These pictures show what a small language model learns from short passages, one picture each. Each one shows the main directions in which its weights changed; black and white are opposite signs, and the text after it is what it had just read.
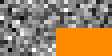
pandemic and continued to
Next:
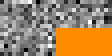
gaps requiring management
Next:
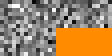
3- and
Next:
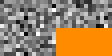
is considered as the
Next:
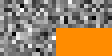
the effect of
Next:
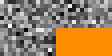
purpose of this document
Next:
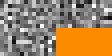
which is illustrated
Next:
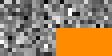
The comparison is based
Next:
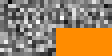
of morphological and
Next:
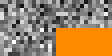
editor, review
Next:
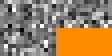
programmes focused on enhancing
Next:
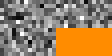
transit, and
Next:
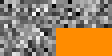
improvement on all dependent
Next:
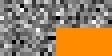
the challenge. Data
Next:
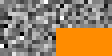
% stroke
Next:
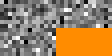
had excellent functional
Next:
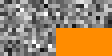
AEs. In
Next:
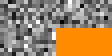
of the process of
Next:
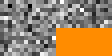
spotting per
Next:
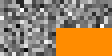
the one hand,
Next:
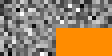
analysis. The effect
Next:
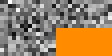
context of the total
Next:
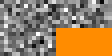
symptoms and the
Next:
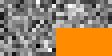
arrangements wherein
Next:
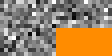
remote cluster as an
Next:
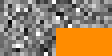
instance, heat waste
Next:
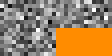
and investigated based on
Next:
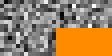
showed that the
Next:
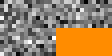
true that a plane
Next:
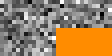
are targeted more towards
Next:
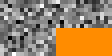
and having given an
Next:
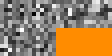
shade to
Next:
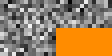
of the five
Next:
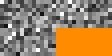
view of the relative
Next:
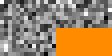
species level, when
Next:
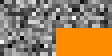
Papers ;
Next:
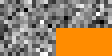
fillers. The
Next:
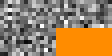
which is proportional
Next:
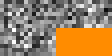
both in the
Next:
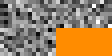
purified and
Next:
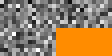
management of the diversity
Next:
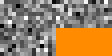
capacitor is going
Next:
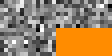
taxy start
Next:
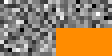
Performance analysis with
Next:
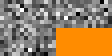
the hypotheses.
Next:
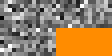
to the conclusion
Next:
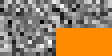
short circuit current and
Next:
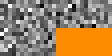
and policy uses of
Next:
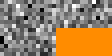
integrates existing learning
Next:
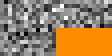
Test results show that
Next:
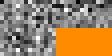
need to use
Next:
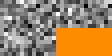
: Supervision P
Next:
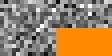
priorities and in
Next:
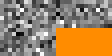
the Ministry of
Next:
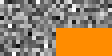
purpose of creating a
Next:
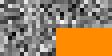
on the layer of
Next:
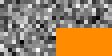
district has been divided
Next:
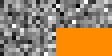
sometimes it mixed with
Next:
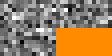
to participate in this
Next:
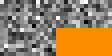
crest and
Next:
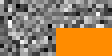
peak vibration amplitude
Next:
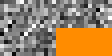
writing – review and
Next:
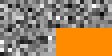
and regulation of condition
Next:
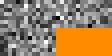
last couple
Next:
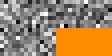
perspectives, including
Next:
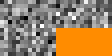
flatulence and
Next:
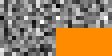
solar still match
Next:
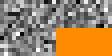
fourth wife
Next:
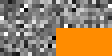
language, the more
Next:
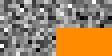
the user. These
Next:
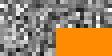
is "at the
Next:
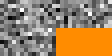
on this. This
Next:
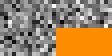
action. Therefore,
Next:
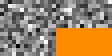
for enhancing the
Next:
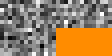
obtained from databases such
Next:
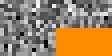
created by carbon credit
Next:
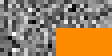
energy gap of
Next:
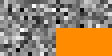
could exert
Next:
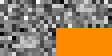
code comes from the
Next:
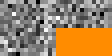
integrated planning that
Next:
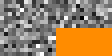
the occasional
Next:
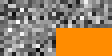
of goons.
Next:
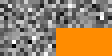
and increasing in
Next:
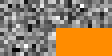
in the development of
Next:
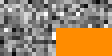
In this process,
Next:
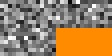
and international labor
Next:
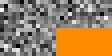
such as cleaning
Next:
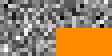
of a single
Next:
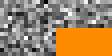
8 % DSF
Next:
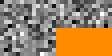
2024); and professional
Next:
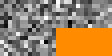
extracts (a)
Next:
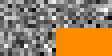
in Figure 18.
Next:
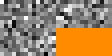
farming is a method
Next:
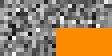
treatment of stage III
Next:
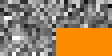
underwent both
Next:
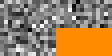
area concluded with the
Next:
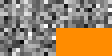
under study The charge
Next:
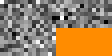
product behaviour,
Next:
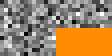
children - these skills
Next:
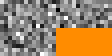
known competing financial
